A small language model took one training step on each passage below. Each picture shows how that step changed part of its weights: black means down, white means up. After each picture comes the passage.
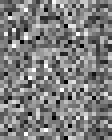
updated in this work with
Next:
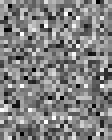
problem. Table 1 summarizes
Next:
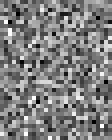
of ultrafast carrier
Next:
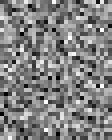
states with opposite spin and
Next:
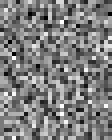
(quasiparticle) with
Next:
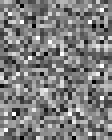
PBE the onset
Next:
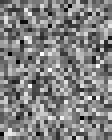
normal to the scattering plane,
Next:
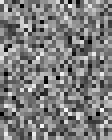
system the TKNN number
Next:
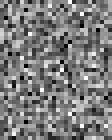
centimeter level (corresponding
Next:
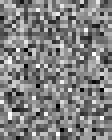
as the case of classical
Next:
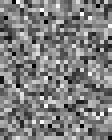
with magnetic field induced spin density
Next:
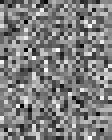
The specific form of these nonlinear
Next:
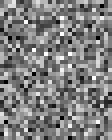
the physics laboratory using
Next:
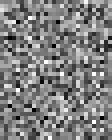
from the isolated case.
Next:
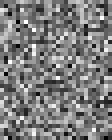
the large $m$ behavior
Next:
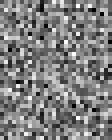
structures that could have a significant
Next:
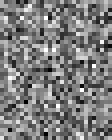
caused by the dead
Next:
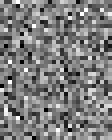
area required for implementation.
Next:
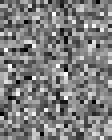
We have compared our results,
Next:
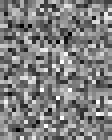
to infinity keeping constant
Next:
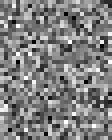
1. This implies that the
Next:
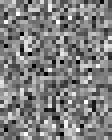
range of the particle-surface
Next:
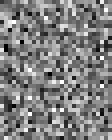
electronic scattering intensity in the
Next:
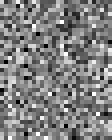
keV. In addition it has
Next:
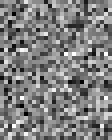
*single bid*
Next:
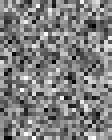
(see, for instance,
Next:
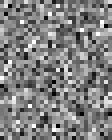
subgraph} $F$
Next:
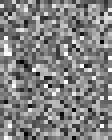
in terms of which, up
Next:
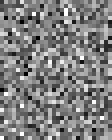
on the distance between the
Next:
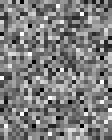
black hole entropy can be determined
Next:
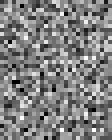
in the literature (see for
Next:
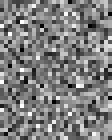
$H$ is the
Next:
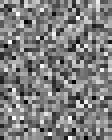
which evolve preserving the
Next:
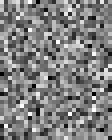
and realistic expectations are in
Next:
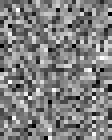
and receivers relative to
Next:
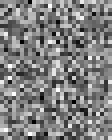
entanglement via the quantum channel and
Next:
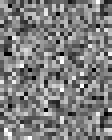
asymptotic shear, while ${\cal
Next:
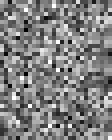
structure in correspondence of the
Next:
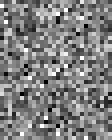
repeated on all other devices).
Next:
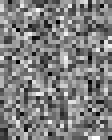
independent. As the temperature
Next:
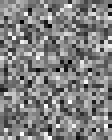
predict directly from the number of
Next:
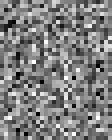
The correction factor is calculated as
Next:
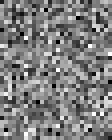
due to field emitted electrons
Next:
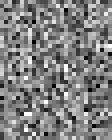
(\textbf{c}) same
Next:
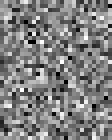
process, voltage, and
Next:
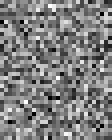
the chiral field of this system
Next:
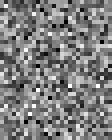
the calculation of manifestly
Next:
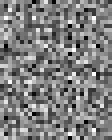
power to meet the minimum
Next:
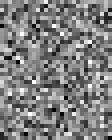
first kind. For circular orbits
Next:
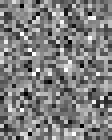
left going edges are needed.
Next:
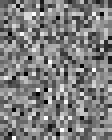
for calculating the evolution of
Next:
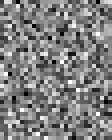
subbank. In
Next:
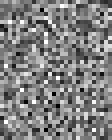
The first part of the paper
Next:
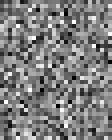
distribution changes, the degrees of
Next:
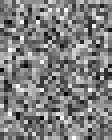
chosen). The Fourier coefficients
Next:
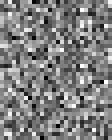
time for the train and
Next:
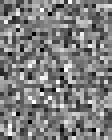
distances and harvested
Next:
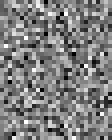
source geometry (Fig.
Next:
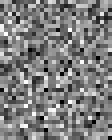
is faster than its spectroscopic
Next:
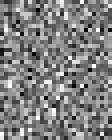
model. While prior research has
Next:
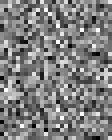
This work as well as half
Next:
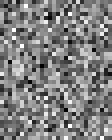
text encoding module by
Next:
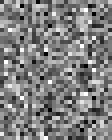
generalized additive model
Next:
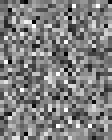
issues, or are difficult to
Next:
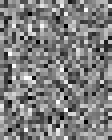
regime, indicating that the
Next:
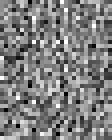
difference between the two possible
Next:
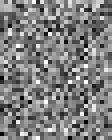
reads like a structured visual
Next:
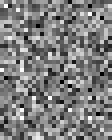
to acquire than three dimensional
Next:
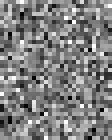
support during his research visit
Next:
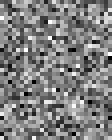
and visible (b)
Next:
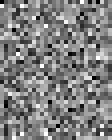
will be discussed elsewhere
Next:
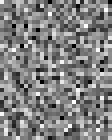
the second phase-reversal
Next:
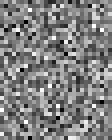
mechanical resonators. The acceleration
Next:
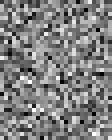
matrix. The BTE is
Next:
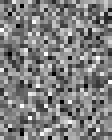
are known in the production ratios
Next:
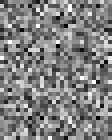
way to test roles for
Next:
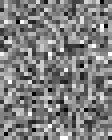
dotted line is the pure fermion
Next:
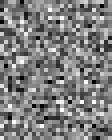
the energy consumption of
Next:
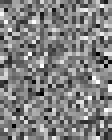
n)$ amortized
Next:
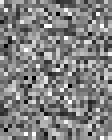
GAC, the GAC
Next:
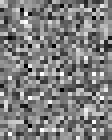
from the following basic elements
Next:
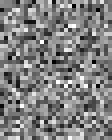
molecular grafting.*
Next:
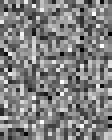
in other multicomponent
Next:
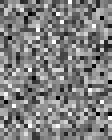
been able to reach times
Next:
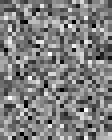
to all orders of perturbation theory
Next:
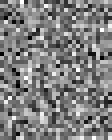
M32 clearly has a complex
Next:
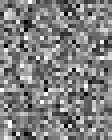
observed in the other models,
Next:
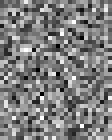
phase, each edge node has
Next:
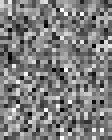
weights based on the results of
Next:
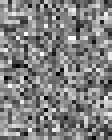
model \begin{eqnarray}
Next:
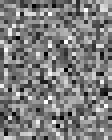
clustering methods relying on a
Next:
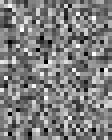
The other way round, one
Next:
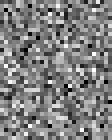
different load recovery periods
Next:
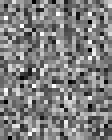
mixing between tetraquark
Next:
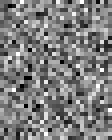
one being deduced by
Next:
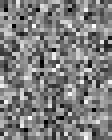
a typical charge-ordered material
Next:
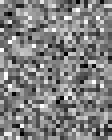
building blocks of a quantum
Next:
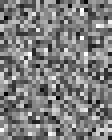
the S-wave component and
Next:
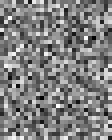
that angle the second main goal
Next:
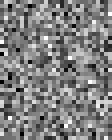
nodes $j$ that lie
